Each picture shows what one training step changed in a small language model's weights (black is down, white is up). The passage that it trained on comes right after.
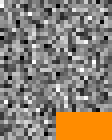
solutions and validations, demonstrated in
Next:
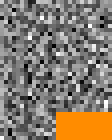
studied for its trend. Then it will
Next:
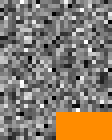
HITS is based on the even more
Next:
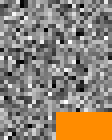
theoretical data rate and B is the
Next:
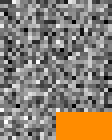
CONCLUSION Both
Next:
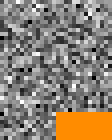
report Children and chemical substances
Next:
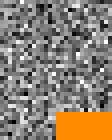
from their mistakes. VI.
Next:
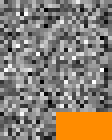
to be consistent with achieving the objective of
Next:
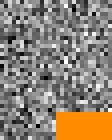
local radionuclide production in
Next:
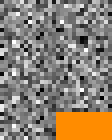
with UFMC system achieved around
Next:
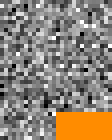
organic acids, antioxidant activity
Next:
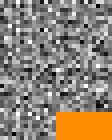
have low electrical percolation threshold
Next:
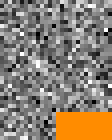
features and scenes in a drama
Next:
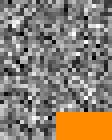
at the lab and your research requirements.
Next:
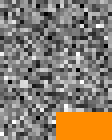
meet these expectations due to limited communication
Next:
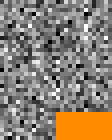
to the recent oil and natural
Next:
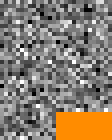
Functionalized SWCNTs
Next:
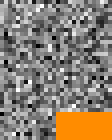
years or decades after the initial
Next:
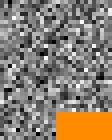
electric motor assists the engine to
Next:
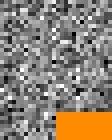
data that support the findings of this study are available on
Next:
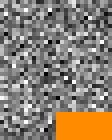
details about the implementation are documented within the
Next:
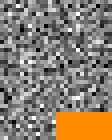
by changes in the mean and/or the
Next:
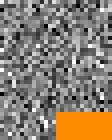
one node (gateway node)
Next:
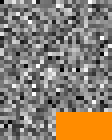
environmentally friendly agricultural
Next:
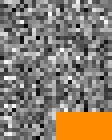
to perform this particular dance because of its secular
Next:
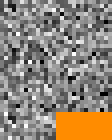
X = 0.200 – the values of M
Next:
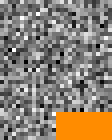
Which of these have you or your
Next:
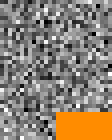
declared by WHO in 1980,
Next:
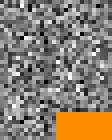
and the residue was distilled under
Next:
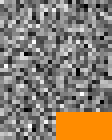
membrane. Cleaning is defined
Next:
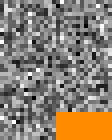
the decision is made where the indeterminacy
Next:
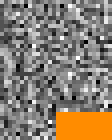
and bonds, and real estate and
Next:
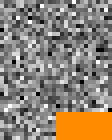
its own bigger size and low
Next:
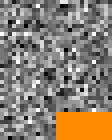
is fused with the monarch
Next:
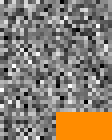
with emphasis on fibre
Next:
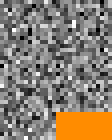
solver TRACE and the
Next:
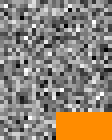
a problem. 3. Another accessible
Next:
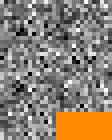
and textural and geochemical
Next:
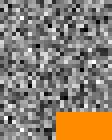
variability inherent in climate projections
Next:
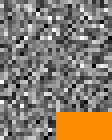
how small or large the object would have being;
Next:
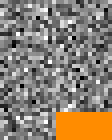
printing facilities tend to be
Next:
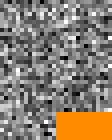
concrete panel elements,
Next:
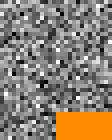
of imperfections on the radiation
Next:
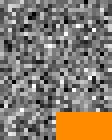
That is, the appropriate and
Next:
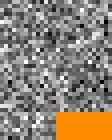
decision-making process change? - How do
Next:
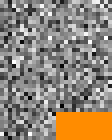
Chhabra ALL ON
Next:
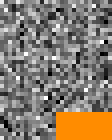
be less extensive in terms of participation and
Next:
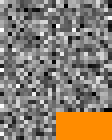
were followed spectrophotometrically
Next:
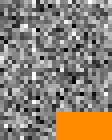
C.M., Kowalski
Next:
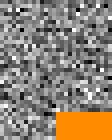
nitrogen-containing medium
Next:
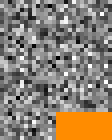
naval engineering (underwater
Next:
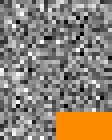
The discounts offered at malls
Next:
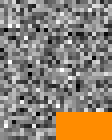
rate at an earlier time. P900
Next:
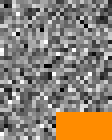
sets out structures and processes that influence
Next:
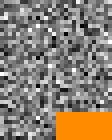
the various maneuvers of our
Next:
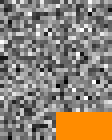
Discussion The most commonly used
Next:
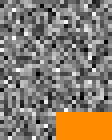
than the use of mentioned analysis
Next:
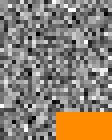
having $k+1$ parts
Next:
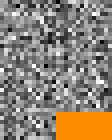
the adhesion strength between the
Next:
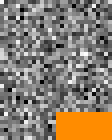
the exchanged information between authorized
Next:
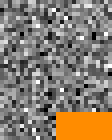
types of protocols have been proposed:
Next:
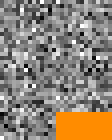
the Consortium Members and the
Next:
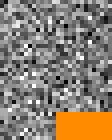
flowersVisitedBy) between 223
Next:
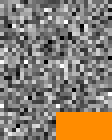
to $L \alpha_x$ in y
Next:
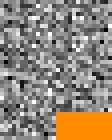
Gas CR Compression Ratio
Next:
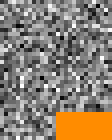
area of India known for ore
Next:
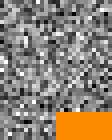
2 and 3) City Country Project
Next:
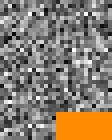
of the principle of teaching in
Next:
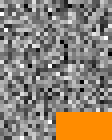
in this solvent. The sample plots
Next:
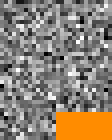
and drinking. So, by
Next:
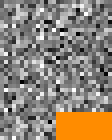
microgreens seedling,
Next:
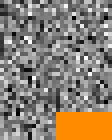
ulcerative colitis.
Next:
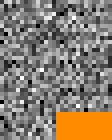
of environmental protection in view of climate change and
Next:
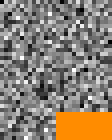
response surface methodology. *Acta
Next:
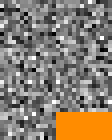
as an additional factor, but as a
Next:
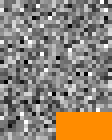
mistake are not uncommon.
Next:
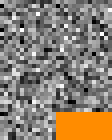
anuran composition ($R =
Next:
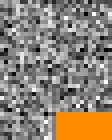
of family Psychodidae
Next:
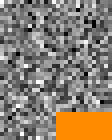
hindered. The oil not processed
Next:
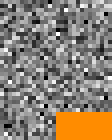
oxidation and hence their presence could
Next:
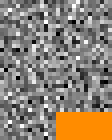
Disagree No. (%)
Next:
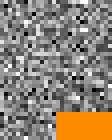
upset (MBU) activity in these
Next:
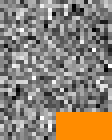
Info Article history:
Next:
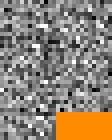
world biggest exporter, as well
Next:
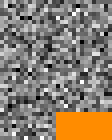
here. 4. The concepts of
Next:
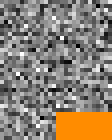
by comparing the functional abilities of a child
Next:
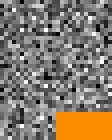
may also execute client- type
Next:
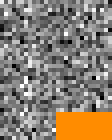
transplantation is the optimal and
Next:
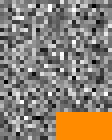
Dan Bahadur Palli
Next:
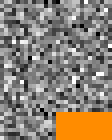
from drippings left no
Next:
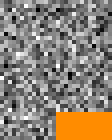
begins with a review of existing literature
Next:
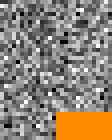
8: In-vitro dissolution study of
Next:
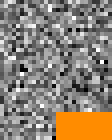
architectural elements. This
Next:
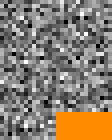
through all planets and stars as they
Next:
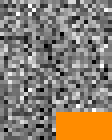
produce antioxidants, such as
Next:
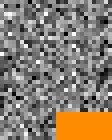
patterns that could occur. We
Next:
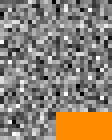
Human Immunodeficiency
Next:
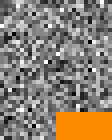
of the industry. The arrival of
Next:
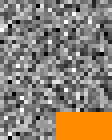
the garden, but it is often a
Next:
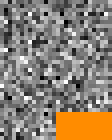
Napolitano famously
